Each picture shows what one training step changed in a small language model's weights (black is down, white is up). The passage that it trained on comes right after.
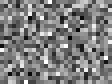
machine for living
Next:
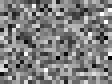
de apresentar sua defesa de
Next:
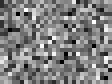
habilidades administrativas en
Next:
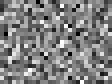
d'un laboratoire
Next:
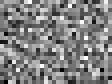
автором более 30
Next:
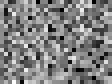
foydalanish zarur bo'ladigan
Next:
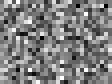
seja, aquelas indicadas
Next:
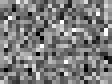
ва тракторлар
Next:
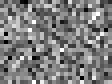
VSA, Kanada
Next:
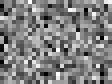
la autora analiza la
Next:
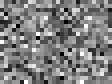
como Schoenberg.
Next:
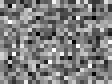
begitu besar dan tidak
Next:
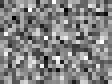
Todos eles dominam
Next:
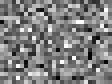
развитой речью
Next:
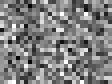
Brasileira de Inclusão
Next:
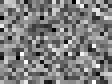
e integração entre o
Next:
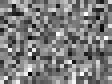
tecnología y su uso,
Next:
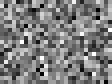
motivação do servidor com
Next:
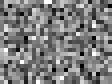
pediatric medical
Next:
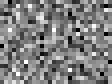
livre administração de
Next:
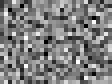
se inicia de una manera
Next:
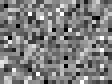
preenchidos pelo éter
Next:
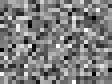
lo que son sus propios
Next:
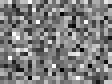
је пројекта
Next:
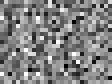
массы (такая
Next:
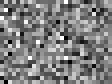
en este proceso. La
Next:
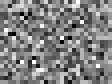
[In Russian].
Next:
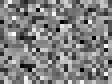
Uma equipe de
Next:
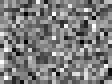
fazendo com que os estudantes
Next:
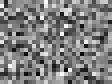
consciousness, modern
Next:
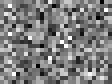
a las decisiones tomadas
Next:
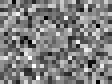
5-rasm. Oval
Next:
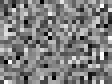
mehnatning samaradorligi
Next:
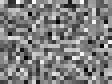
uning ma'naviyatga
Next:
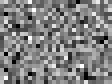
технология, 2010.
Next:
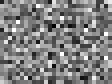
України у глобальних
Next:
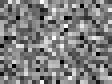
modulação das estruturas
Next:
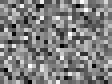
з акцентом на
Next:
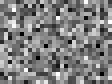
la iglesia lo que
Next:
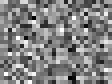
umumiy harakatni
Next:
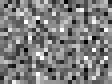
заседании были
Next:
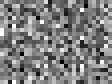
papel dos saberes como
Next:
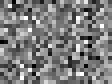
and what we were
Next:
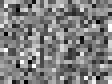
com base nas localizações,
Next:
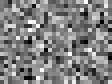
информация о современных
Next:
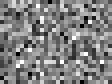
Technology Fund,
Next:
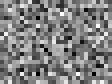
in the contents of integral
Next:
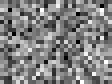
tavan engellerinin
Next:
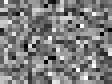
como se a política e o
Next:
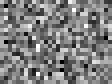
литературы 1.
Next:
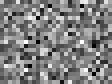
всіх видів
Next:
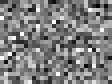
Analysis of foreign
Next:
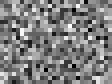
и сосудистых
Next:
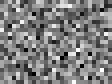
que tem uma seqüência
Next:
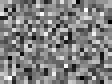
às harmônicas não
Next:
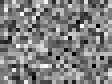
antes de Freud
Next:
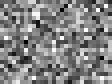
individuo (D). Cada
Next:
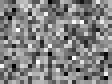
teză a culturii
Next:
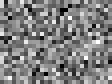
perusahaan dan
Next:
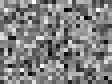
establecida en el
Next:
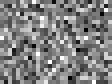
relaciones entre empleados que
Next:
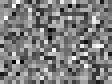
операторлик ва
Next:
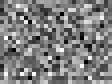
senior research of the
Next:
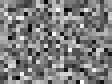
como por ejemplo, en las
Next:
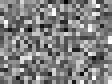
autismo Barbosa
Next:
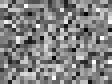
você acha deste
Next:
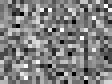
эрдилар. Ва
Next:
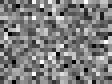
понимали передовые
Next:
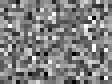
ahamiyatdagi Bosfor va
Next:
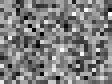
a população aqui existente
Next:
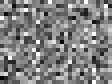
на основе инновационного
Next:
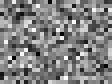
Costa Rica.
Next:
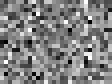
The purpose of the
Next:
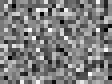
взгляды и
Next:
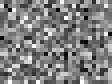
de toekomst van de
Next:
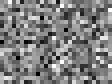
da prática analítica,
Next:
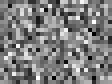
остриев (от
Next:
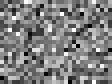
processus décisionnels
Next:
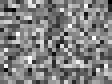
«Per Aspera».
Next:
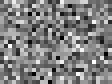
млн. сўм
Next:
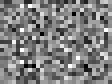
samarali ixtisoslashuv
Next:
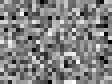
rivojlantirishning ustuvor
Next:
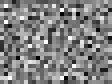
nazar tashlasak, uni
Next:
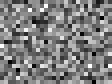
на животе,
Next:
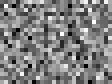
Порядок слов
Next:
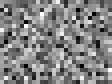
petri idishiga
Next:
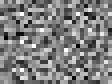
qolgan qismi esa
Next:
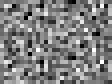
2 раза ниже,
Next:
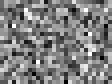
constituye una parte central del
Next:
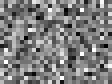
grandes cidades,
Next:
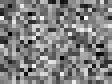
conversare delle proprie
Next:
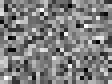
emeği geçen
